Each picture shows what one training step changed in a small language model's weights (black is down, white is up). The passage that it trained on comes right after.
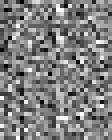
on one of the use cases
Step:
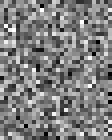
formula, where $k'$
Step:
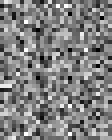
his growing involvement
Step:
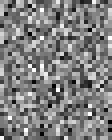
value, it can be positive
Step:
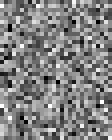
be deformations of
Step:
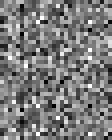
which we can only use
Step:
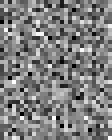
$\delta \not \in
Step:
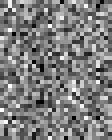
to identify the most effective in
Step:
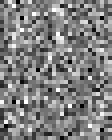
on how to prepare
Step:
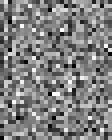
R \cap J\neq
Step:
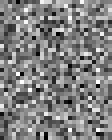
share near-identical
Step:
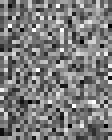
\rho \right)
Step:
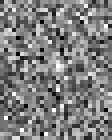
of this method was for
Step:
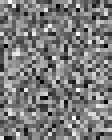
Our objectives of the
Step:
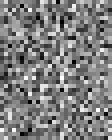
is the following number: any
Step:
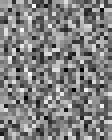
used in the signal
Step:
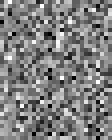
gap large enough to be
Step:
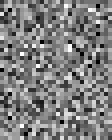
the airway from
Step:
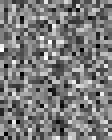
spectral problem for a
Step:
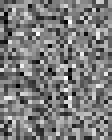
the management processes [1].
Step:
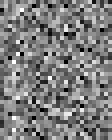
High Energy
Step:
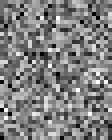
which indicates rigid
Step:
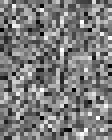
inequality being a consequence of
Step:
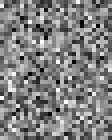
variable). In the above table
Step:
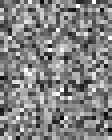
questions rather than providing
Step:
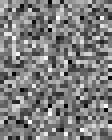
can be efficiently computed
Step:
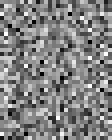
are able to establish results for
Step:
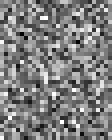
edges on the left of
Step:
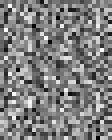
them to take an active
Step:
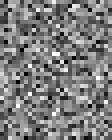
or all three entries are
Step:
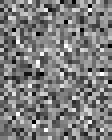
of sleep in the
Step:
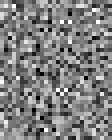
serves to ensure the
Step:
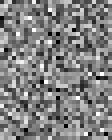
chord diagram without
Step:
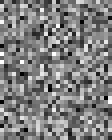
decomposition (SVD)
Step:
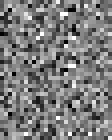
the person who is
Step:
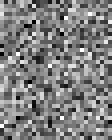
decided. These are
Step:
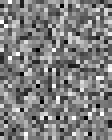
believe that further work could
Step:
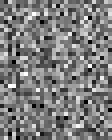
$\pi'$ with constant term
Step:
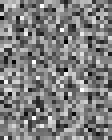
the antimicrobial
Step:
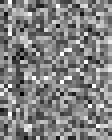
that these particles could
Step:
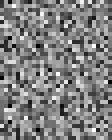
the form \beq
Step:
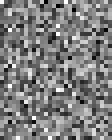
to remember that
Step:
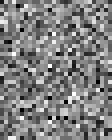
Let $2 \le d
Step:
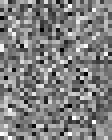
how PPS is implemented
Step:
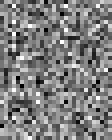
around Zermelo's
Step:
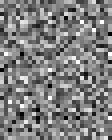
topology database
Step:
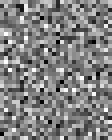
yet been established in
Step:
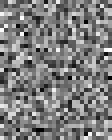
describe the electron,
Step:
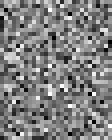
max Avg
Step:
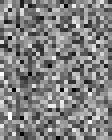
the following variant of
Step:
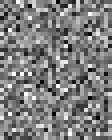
ACT, but a significant
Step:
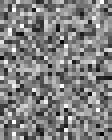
from the lifting of a
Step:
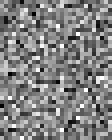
primitive functions contained in
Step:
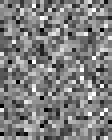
this solution, but rather it
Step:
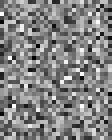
that \beao
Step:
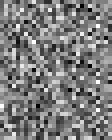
$Q^{\mathscr X
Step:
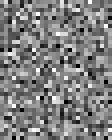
\Vert \partial_y
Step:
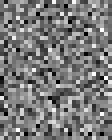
and other uses 48
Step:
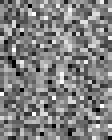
at most power $1$
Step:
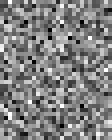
show that the surface integral of
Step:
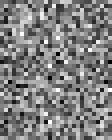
acceptable terms by
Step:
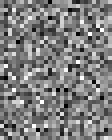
space associated with moral
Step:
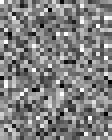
H_i $ satisfy the
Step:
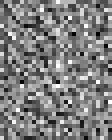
% of the total production
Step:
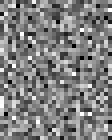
= 0$ for all
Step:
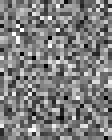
is forbidden.
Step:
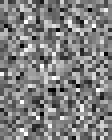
weighting factor for each organ
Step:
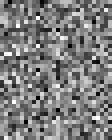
6 - Individual count
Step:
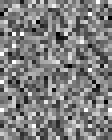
University of Denver \\
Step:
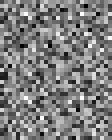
in the case of nonlinear
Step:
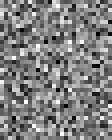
may complicate maximum
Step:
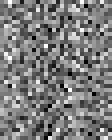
can be constructed such that
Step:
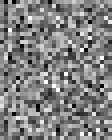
methods. These identified relationships
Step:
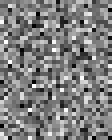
respectively to estimate using Lemma
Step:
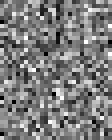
$>r$, we get
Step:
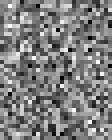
a pebble is present
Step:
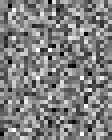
open sets in topology and
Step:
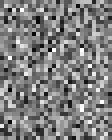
the condition that a function be
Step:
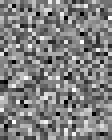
and consent to participate
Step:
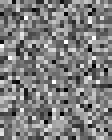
backward HJB
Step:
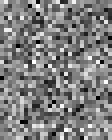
be substituted, but
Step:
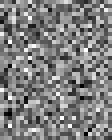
in developing countries.
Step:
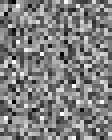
flexibility. To
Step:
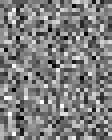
polynomials for the solution of optimal
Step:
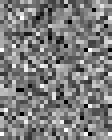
we employ will be induced
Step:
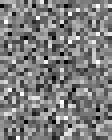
mutual trust,
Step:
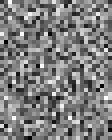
(I), that is either
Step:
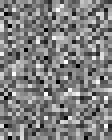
ANHMA with
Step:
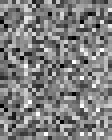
grouping all individuals similar
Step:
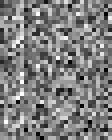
DE CAZ
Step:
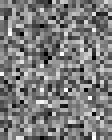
process which produces series of
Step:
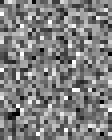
moderate level.
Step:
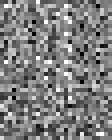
raising the arms
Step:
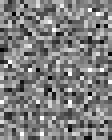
or one month prior to
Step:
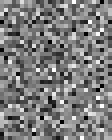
on itself, which is
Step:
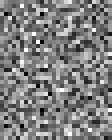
Gender, Native
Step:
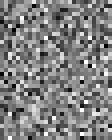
Siham G.
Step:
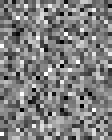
defect signatures Table
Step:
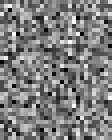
the funnel and
